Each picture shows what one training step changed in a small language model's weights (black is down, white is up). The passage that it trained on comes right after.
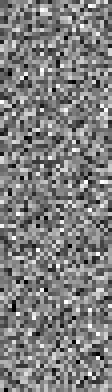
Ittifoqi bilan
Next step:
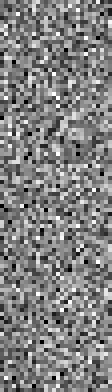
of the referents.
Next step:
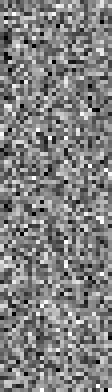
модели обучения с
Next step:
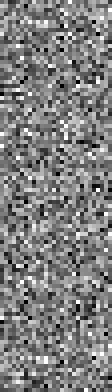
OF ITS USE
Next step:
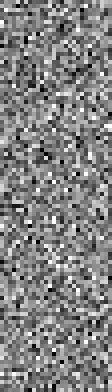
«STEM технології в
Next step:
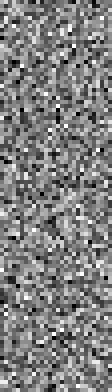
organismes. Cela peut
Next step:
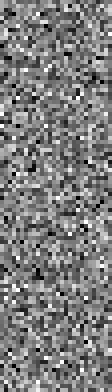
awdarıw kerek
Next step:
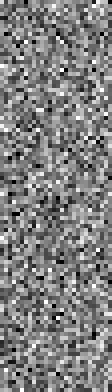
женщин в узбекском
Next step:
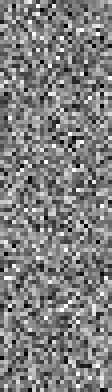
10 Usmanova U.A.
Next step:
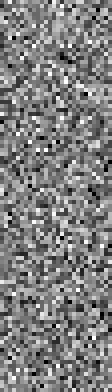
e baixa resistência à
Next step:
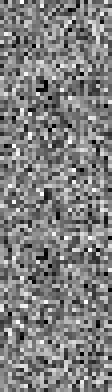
керак. Айни
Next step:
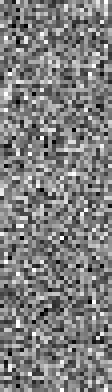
нашему мнению,
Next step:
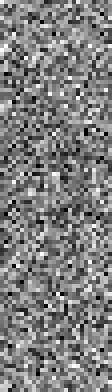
kaynaklarda verilen
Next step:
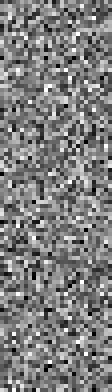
de plata en el control de
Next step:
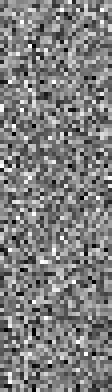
deglobalizáció a
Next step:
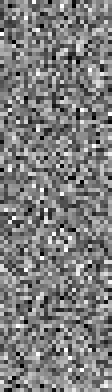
Isming nima? -
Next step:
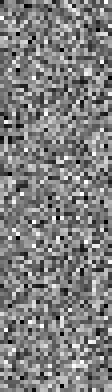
die erforderlichen
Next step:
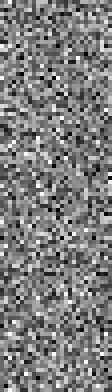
association. - Li,
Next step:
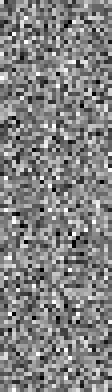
- тривимірного
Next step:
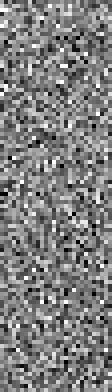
Sendo que tais parâmetros
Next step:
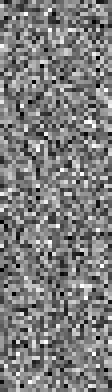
bahwa motivasi kerja
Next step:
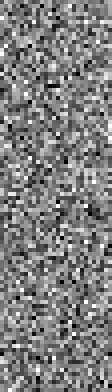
e'lon qilinadi, bu
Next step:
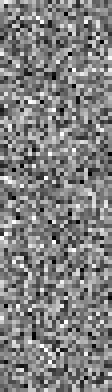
tratamentos possíveis.
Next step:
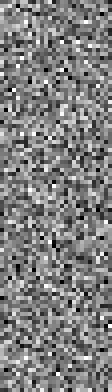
возраста. Такое
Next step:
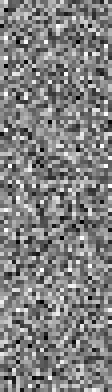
некоторых случаях
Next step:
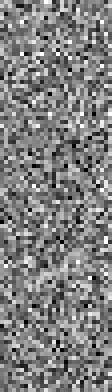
talabalari bilimlarini
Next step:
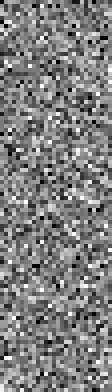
por *Euromonitor
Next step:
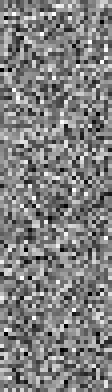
Таблица 4 Модель
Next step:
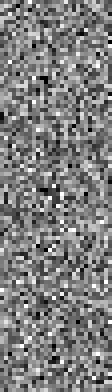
на протяжении
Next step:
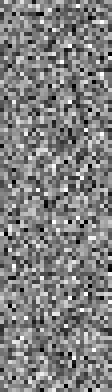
din punctul de
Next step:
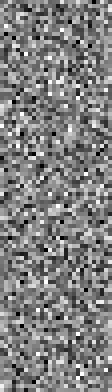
kültüre rağmen
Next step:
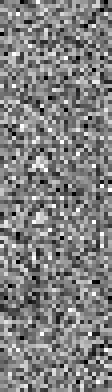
más influyentes en cuanto
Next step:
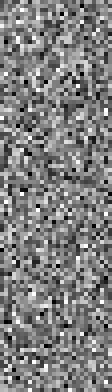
бўлади. Минтақамизда
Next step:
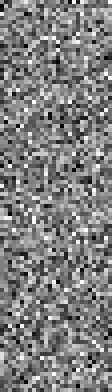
como responsable de la
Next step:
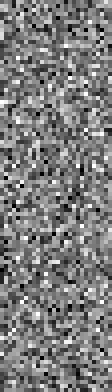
daunnya berlekuk,
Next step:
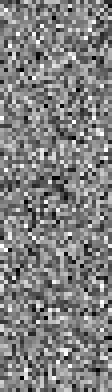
Transformasi digital dalam
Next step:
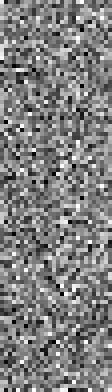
una electrocapa en la
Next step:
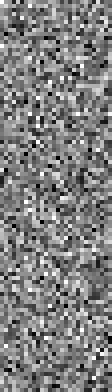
ans). Plateforme de
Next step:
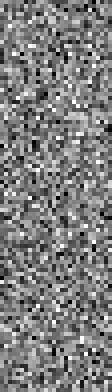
janr tizimi ilmiy
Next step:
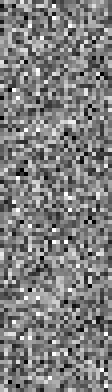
Р. Д. Гуревич
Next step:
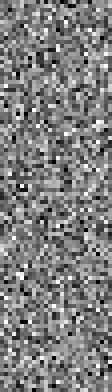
(Cubao) High
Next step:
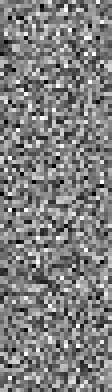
Kapısı" olan
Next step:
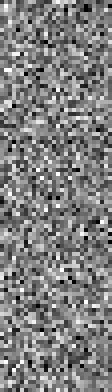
ko'rish mumkin.
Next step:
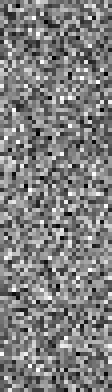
haqida qarori.
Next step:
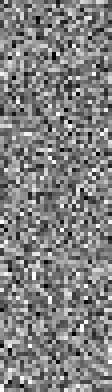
de 2024 se desarrollaron 6
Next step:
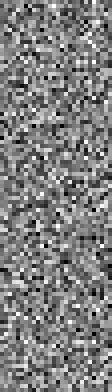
entende-se que o
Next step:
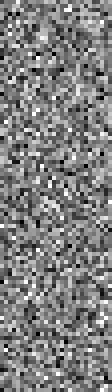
ona tili o‘qitish
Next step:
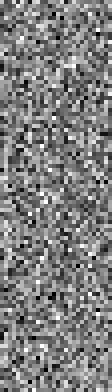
М. Николић,
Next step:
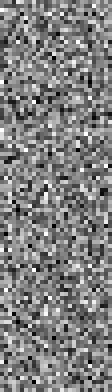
его ученике
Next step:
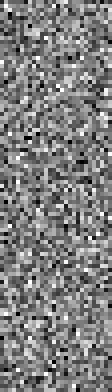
zonas, la estibina
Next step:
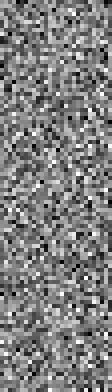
рослин саме ця
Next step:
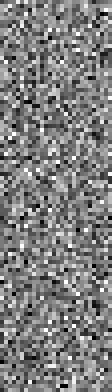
works quickly and
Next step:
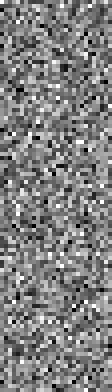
dix d'en accepter
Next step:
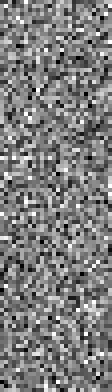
Region: Its Place
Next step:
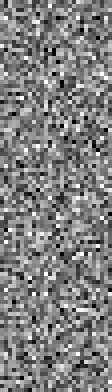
3 ROBERTO
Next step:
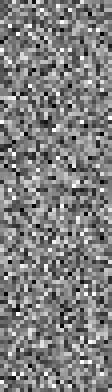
der Lehrkräfte zu
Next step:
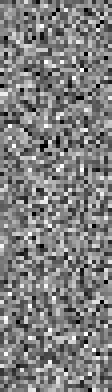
и нова Уредба о
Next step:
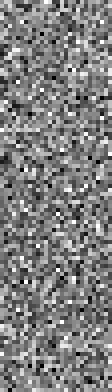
fazilatlarini qayd
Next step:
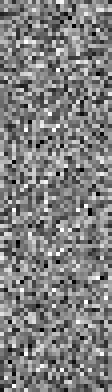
ko'rsatganda yoki
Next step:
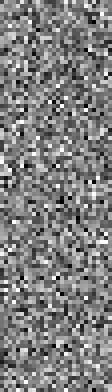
a termékeibe,
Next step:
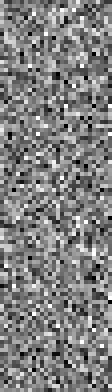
with an object's
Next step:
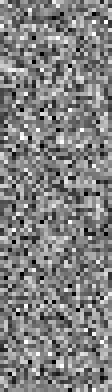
não conseguem manter uma
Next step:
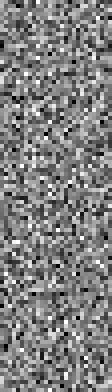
realizado o processo de Triagem,
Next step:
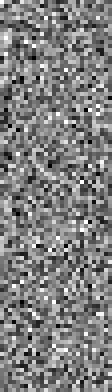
меха должны
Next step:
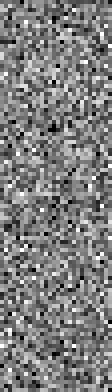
інтересів -
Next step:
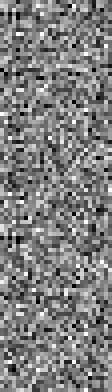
را ذبح
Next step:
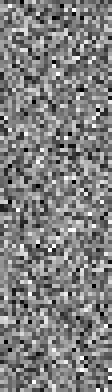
природным ресурсным
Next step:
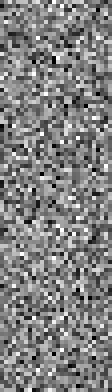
802 revistas en
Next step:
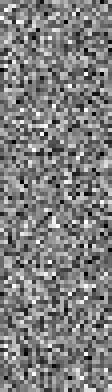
os valores aumentados de
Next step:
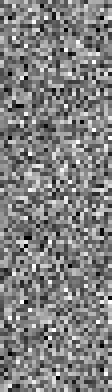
amaliyot bilan ishlashga
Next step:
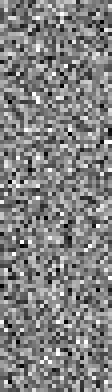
Administração) Universidade
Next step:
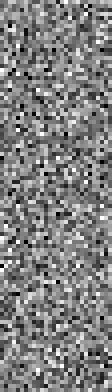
Metropolitano de
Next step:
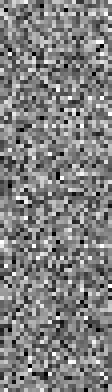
bilan qabul qilishgan.
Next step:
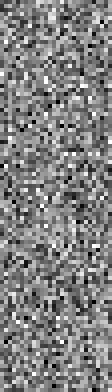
збитків на суму
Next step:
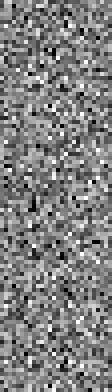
v. R. CASO,
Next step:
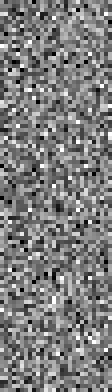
Conference Series:
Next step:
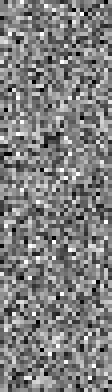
5. Три раунда
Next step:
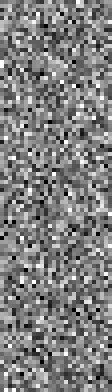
Ж. А., Ошский
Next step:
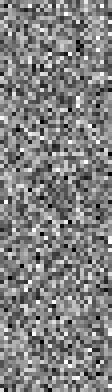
pumpen, wurde es für
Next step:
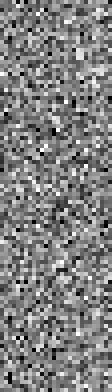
uno diseñado para otro
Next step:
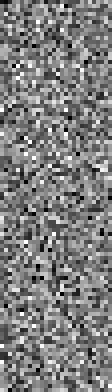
orqaga cho'zib
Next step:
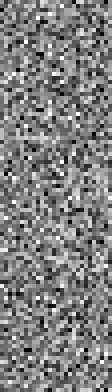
же субъектами на
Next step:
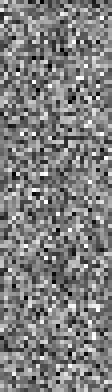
berikut ini. Tahapan
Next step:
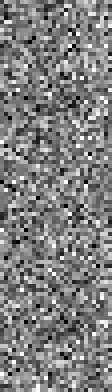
produire se définit comme
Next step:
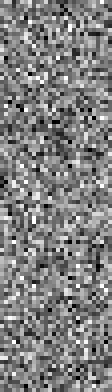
determinasi. HASIL
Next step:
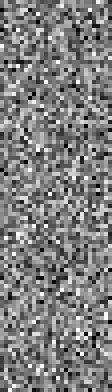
ularning tuzilish
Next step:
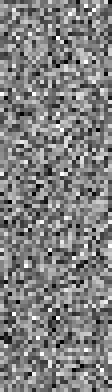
були відсутні
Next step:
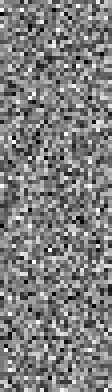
ichidagi aloqalarni
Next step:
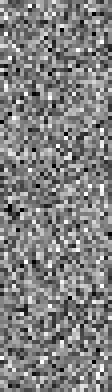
história para escrever, eu
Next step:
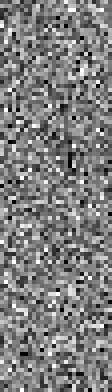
спектром политических и
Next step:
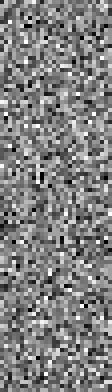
Artista Visual,
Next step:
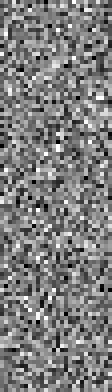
va o'zgarishlariga
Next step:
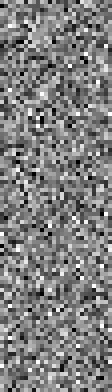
tiek paziņots
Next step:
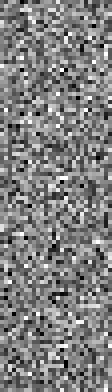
и тенденции,
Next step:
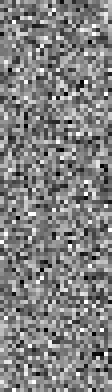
Yangi O'zbekistonning
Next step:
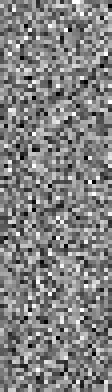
betegellátás, de
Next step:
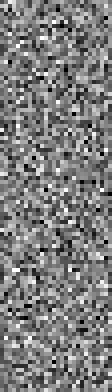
estima que la gamificación
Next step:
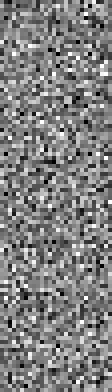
recorreremos a
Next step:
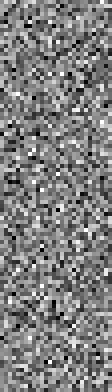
ontológicamente constitutivo
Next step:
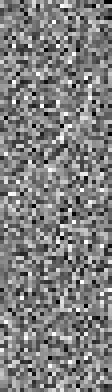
e nos fechamentos em
